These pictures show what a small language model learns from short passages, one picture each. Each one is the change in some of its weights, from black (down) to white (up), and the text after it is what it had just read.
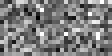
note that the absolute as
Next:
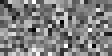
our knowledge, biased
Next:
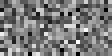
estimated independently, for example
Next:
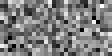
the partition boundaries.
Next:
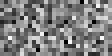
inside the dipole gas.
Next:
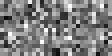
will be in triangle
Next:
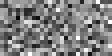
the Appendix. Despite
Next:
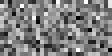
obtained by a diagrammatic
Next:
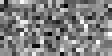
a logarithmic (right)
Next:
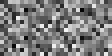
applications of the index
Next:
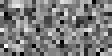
in dimensional regularization,
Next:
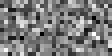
phase diagram spanned
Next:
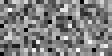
longer than the radiative lifetime
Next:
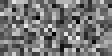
normal matter and possible
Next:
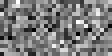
for which samples were
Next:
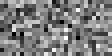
the hyperbolic
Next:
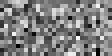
amplitude and/or
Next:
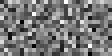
To validate the new
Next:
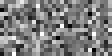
is found to be 60
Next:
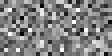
bond. This can be
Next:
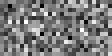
solution holding in the
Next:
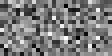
the vertices, leading to
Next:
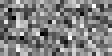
spanned in :
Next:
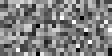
the evaporation will
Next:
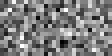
high kinetic energies in
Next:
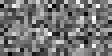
and remediation
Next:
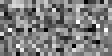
in 3D turbulent flows
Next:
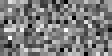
finite} gluon mass
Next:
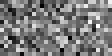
operator, using some known
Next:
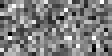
$\approx6\%$ show
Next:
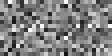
its derivatives. {To
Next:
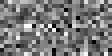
work has concentrated on
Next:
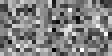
the $i^{\rm
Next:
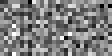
Diagram for the
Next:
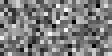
through cycle-accurate
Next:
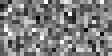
show them as the blue
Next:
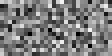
the spin orbit interaction is
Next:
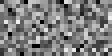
principle. To improve the
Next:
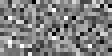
Ada Lovelace
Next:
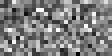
first time, the potential
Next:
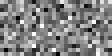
3 are the MWT
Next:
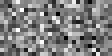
FP16 models.
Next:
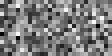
of the diamond particle
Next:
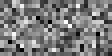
pulse duration $T$,
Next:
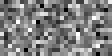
with and without our approximations
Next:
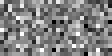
Im $q$
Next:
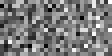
and relevant proposal has
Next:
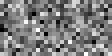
of magnitude estimate of the
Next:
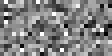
Saddle \\
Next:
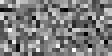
is the Jacobian
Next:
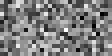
of atomic codes. The
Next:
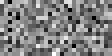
microcoil is
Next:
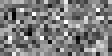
Hence we must impose
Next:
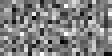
imaginary part in terms of
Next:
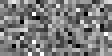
context where another system
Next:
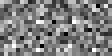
condition $ 0 <
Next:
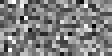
formation. A few simple
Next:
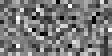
applied when outlining
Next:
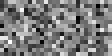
observations, pivoted
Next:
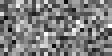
of Italy.
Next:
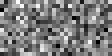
at surfaces and interfaces
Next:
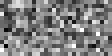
in fact make a good
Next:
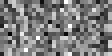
anisotropy changes roughly between
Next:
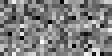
dust opacity such that
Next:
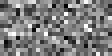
the generation of graphs in
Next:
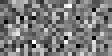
interactivity for quick
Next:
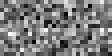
particularly in the cooling
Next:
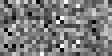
since its discovery, top
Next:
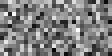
S3 depicts the
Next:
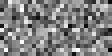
SED at rest-frame
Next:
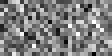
diagnostic data which grows
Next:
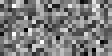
and detector response. The
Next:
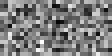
the normal and superconducting states
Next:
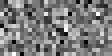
through the constraints imposed by
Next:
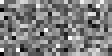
is a serious
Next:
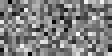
+x$ on
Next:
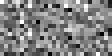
Gon, H.
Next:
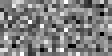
Words Per
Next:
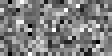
time to buy
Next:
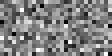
taking into account the very
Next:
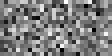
other segments, such
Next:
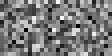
of the year, and
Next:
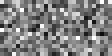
PV diagrams predicted from
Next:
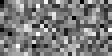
data and uses a
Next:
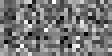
might like to believe
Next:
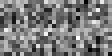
beyond the Standard Model
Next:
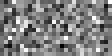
well for small mass
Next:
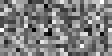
impact on the calibrated
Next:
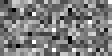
prediction that generates images
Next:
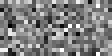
to a Spearman
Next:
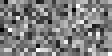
overlap integral between neighboring
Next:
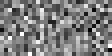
respectively. The exposure time
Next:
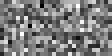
expansion velocity as a function
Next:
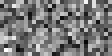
and does not require additional
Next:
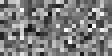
if the first collision is
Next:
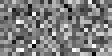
distributed computers;
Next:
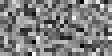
the attenuator.
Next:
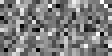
LSND, among
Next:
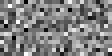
manuscript. This
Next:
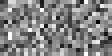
current can be derived.
